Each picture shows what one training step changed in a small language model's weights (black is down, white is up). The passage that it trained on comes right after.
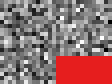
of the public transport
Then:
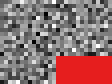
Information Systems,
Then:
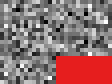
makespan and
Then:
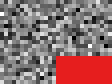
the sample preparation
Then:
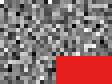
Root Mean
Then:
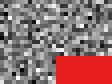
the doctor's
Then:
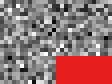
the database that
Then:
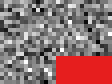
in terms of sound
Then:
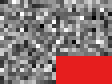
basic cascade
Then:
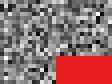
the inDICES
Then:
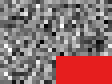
was expected.
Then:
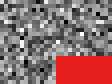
on free range.
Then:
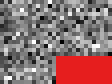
people are much more
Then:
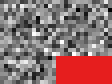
needed in further studies to
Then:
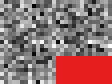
of Hawaii
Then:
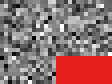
measure, almost a
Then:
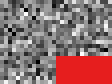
Each university has an
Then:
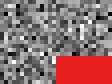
and unbound state of
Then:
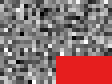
is quite high.
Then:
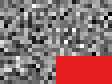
of the study selection process
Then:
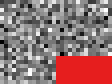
value GBPGA
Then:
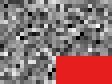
and lattice parameters
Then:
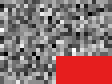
time to the end of
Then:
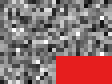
water vulnerability is
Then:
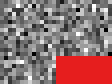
demonstrated mild disease
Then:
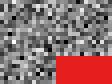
linear regression models
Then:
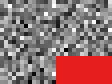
Unpaired t
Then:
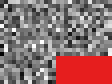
According to the
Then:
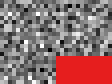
to foster creative
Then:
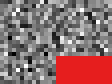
= 1$. We apply
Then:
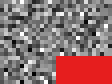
is achieved by an application
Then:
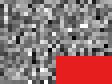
benefit from this
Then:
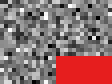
in figures unless
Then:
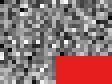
Basic knowledge about
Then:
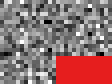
and Hemodynamic
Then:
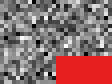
final outputs for
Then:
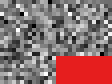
two hours after
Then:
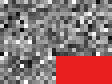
will give an access to
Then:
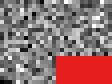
them using the dynamic
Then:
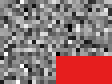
biological levels remains an
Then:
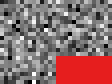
ciders obtained were
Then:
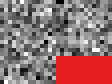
capital adjustment
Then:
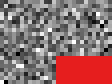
The overall process also
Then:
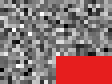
of objects (see
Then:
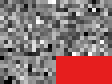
in contrast to
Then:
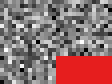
they require to perform their
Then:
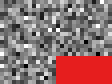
between hazardous
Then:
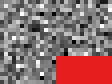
into neural crest
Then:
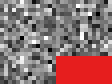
sensitivity of
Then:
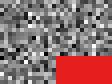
and Talish) has
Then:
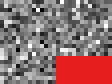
in fig. 2.
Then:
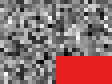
of 20 mmol/L
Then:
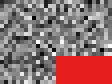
whose reliance on
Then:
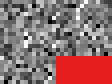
student participants integrate
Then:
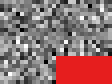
above mentioned
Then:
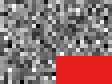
as follows: section
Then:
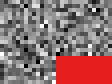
in the audience were
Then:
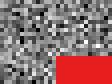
2 Section of pit
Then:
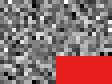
replicated four
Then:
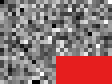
treatment plans that cater
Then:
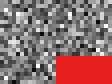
subject. He develops
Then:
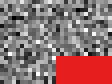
has motivated the development
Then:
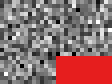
tightly linked
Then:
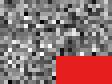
of small holder
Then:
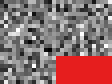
the spread of the
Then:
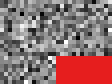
the momentum
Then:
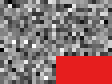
strategy yielded more
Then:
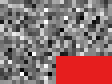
Burrat u
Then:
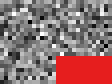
a result, it can be
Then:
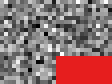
can set a targeted
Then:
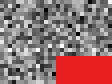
polymer, with in
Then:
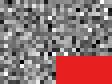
learning outcomes, with
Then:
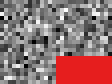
vary by profession, and
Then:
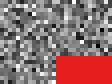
Retrieved from
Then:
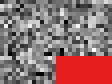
been shown to be a cost
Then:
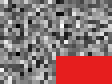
the currently achieved with
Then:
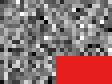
fully impregnated
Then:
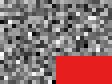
to 60 min, and
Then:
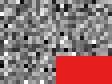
the experience and knowledge
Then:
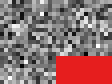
funded by the European
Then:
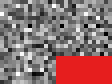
✓ Nor
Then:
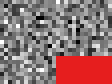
Major Adverse
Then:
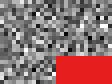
Properties - Specific
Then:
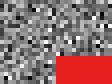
food problem, which
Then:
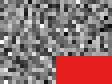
it as a special
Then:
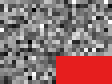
and will be able to
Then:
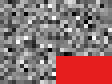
symmetric part
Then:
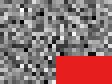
data plays an important role
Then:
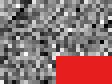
Kumar. A
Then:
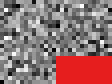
efficient public management, it
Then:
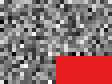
AHL binding
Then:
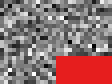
from* that which allowed
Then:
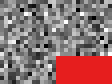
homogeneous parameters
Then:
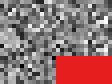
using both descriptive and
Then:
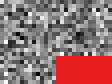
job, by a training
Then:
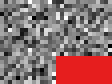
The aim of NEP
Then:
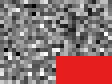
of Wetlands:
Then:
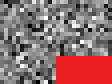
different colours to the
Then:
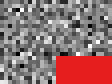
abdomen occurring
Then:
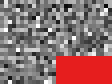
potential. In future,
